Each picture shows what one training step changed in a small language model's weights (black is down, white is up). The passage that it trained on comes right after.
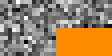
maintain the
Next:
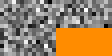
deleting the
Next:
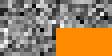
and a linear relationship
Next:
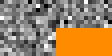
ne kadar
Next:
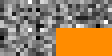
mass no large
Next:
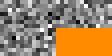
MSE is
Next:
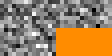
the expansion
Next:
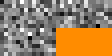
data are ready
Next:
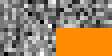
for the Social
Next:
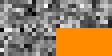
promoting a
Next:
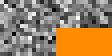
minimum number of
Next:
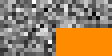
classes of
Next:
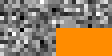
crop models and
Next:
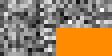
position by 2 points
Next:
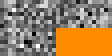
of view. This
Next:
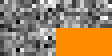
du mot,
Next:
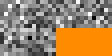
spatial resolution
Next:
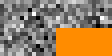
valid in both
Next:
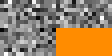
de suas
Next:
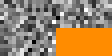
imaged via the
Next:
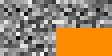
Figure 5:
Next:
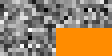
significant values on
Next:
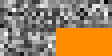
of the first case
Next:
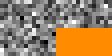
here the polarization
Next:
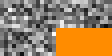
two across the
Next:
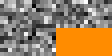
stress and this will
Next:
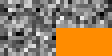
through which water and
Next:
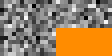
for engagement with
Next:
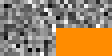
SD =
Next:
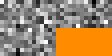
generation: The
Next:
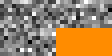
the system,
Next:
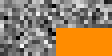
case $V$
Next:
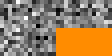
and improve the
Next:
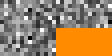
narrow components
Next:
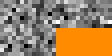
treatment group is
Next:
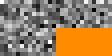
those of the mass
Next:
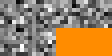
is given by:
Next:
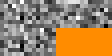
mean field approach provides
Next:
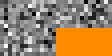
node utilization
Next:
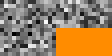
negative influence, which
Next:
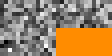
to calculate the
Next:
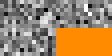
Bauman de
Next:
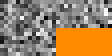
and Culture
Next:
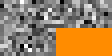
general learning goals
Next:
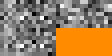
usullari davlat
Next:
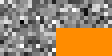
Recently, quantum
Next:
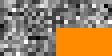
of diversity and
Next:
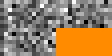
a fit of the
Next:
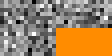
function of linear
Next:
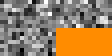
flushing of
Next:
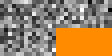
the development and
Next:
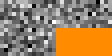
This has affected
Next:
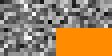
is analogous
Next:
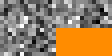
coefficient using
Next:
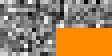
offers great
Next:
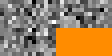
and excluding
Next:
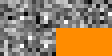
як основного
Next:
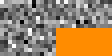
As we have no
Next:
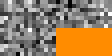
was stable for
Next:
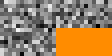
describes the
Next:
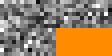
equation of the soft
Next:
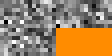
trebuie să
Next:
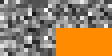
the same extraction
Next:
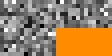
are on the same
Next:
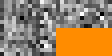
complement ex situ
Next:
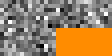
entregues de
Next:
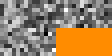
follows. For the
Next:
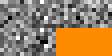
than coal and
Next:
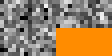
relying on
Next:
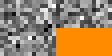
to elevate
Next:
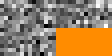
та те, як
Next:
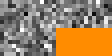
simpler than
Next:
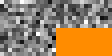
order and the
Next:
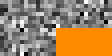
based on the frequency
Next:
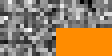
was the impact of
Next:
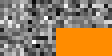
and responsibilities
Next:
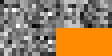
increasingly popular
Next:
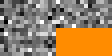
7, and
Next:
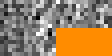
K and Ca
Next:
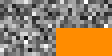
the appearance of
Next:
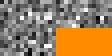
para originar
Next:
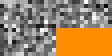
researchers to develop
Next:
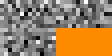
be different from zero
